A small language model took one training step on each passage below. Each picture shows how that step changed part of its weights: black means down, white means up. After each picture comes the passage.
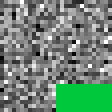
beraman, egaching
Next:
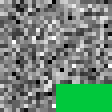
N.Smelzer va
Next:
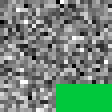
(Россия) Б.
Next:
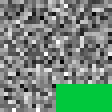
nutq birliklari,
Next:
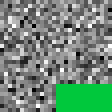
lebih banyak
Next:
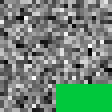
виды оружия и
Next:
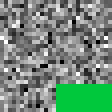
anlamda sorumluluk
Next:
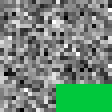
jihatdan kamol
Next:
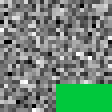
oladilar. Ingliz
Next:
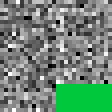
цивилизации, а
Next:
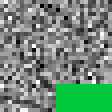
Stefano. General
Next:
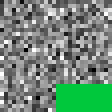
pueblos de esos dos
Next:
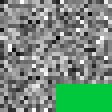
компіляції з іншими
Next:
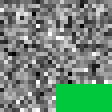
personal de planta que en
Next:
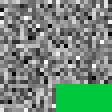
eng sifatli va
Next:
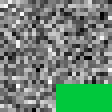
fin del poder de dicha
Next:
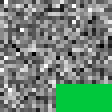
em 2021 o percentual foi de
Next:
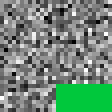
by cross combined
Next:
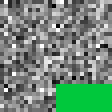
article discusses the essence
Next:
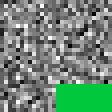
en las comisarías.
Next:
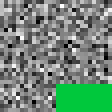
bo'lgan quyidagi
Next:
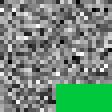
(UB) C. de
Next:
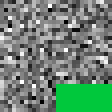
XX начали XXI
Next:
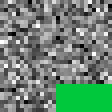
pectin, *Malva
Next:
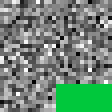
составляют до 25%
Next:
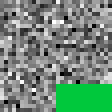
jihatdan tahlil
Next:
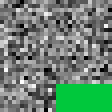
você, se preocupam
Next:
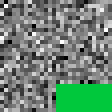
relevant zijn in het
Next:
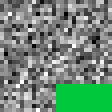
Budalá DG,
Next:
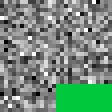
lembaga Almutaz
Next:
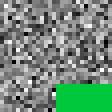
“Qutida 10 ta shar
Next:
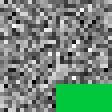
- ves San - to, co
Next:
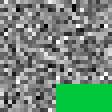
bij dezelfde
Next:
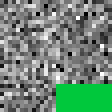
wchodzenie z
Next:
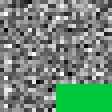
pensamiento y la cultura
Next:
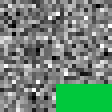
va jihozlar,
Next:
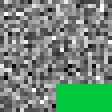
Mean مدخل
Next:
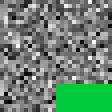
en el personal administrativo de
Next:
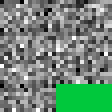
reduzieren, die durch
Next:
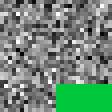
interamericano. En
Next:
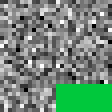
fratellanza dovesse
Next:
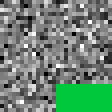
и различий в подходах
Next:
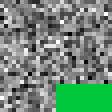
tonna km yuk
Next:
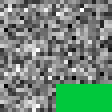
o sistema apresentou
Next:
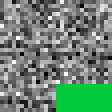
funksional, ya'ni
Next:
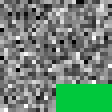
kitobxon tomonidan
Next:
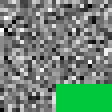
результатів: -
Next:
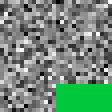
que a visibilidade tende a
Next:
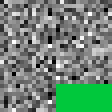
essence of FinTech is
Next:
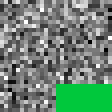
Agencia Española de
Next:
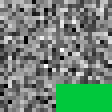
yoki 2 ta mevachi
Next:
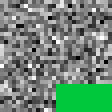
ramziy strukturalari
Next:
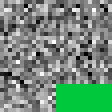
bo‘lishiga keng
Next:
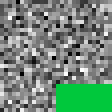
las relaciones de proporción,
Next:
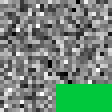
maupun kognitif
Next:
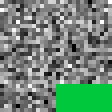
келган ва у маълум
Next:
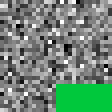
die Nase oder eben in
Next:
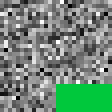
have been created
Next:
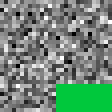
en accountancy
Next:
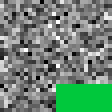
Парламента) связан
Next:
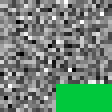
er damit meint,
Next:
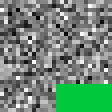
- utilisables à
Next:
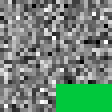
aset leidnud või
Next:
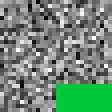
a que deram origem,
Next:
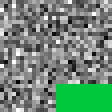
затримувався до
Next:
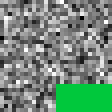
literature and foster a
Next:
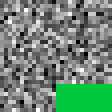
Вологда, 27,
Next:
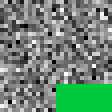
also found that
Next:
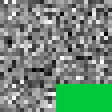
Haxhi Durgutit
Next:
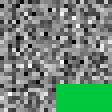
tudományosan is
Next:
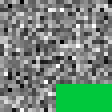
asosan, soliq tizimining
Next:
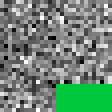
prova o dolo, as quais
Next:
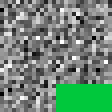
o'yin va bolaning
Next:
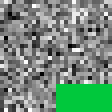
» (participant
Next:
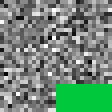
этапе принятия
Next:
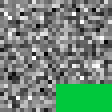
rivojlanish omili sifatida
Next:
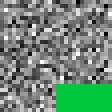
і внутрішні
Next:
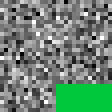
advindos de todas as
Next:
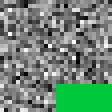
situaciones. Estos
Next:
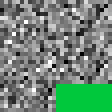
dados envolveu a
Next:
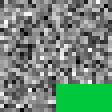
или определенным
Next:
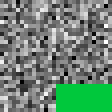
in de omgeving en de
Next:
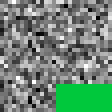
данных даются
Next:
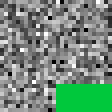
Rabat - Maroc
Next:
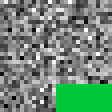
институтами. Их
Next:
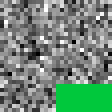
their recognition and
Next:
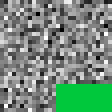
M. *Eniseyskie
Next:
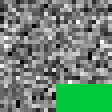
маълумот берган.
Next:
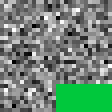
не дотримуючись
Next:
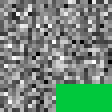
Telekanal tarkibida
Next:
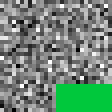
селитра добавляется
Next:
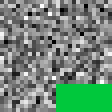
que medem 40cm de
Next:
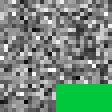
bilish faoliyati besh
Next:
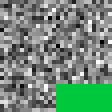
ўз навбатида
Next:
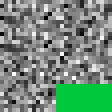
citer cet article :
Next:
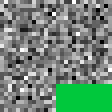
Journal of Forestry
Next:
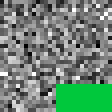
munosib e‘tibor
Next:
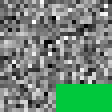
haciendo análisis de las
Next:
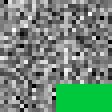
рахунок інклюзії
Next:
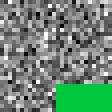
une étude approfondie
